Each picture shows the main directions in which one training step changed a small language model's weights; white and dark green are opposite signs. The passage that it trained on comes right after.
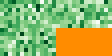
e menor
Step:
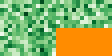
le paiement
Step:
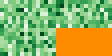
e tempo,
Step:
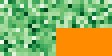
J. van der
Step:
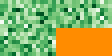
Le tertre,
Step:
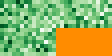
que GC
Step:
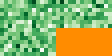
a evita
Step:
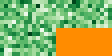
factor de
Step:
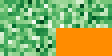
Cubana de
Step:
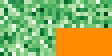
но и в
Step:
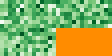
flora y
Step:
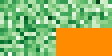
ainda que
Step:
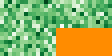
A notable
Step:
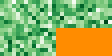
права с
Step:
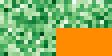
importância e
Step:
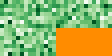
que suelen
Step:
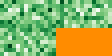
di eventi
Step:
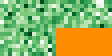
chet ellik
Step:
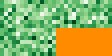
като се
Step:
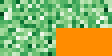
Gestion Université
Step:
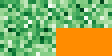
the form of the
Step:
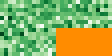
sud jarayonida
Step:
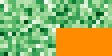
to account
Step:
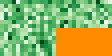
variance in
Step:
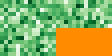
indikator yang
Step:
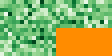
у детей
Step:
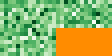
ilk bor
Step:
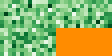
de cible
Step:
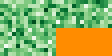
percepción de
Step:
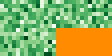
ini harus
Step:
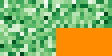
a nivel
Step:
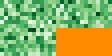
на основе
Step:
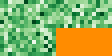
nativa e
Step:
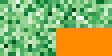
uchun yetuk
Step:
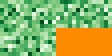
а тому
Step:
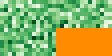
con los que se
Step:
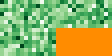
were used
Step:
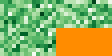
Kunden von
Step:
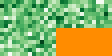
care pot
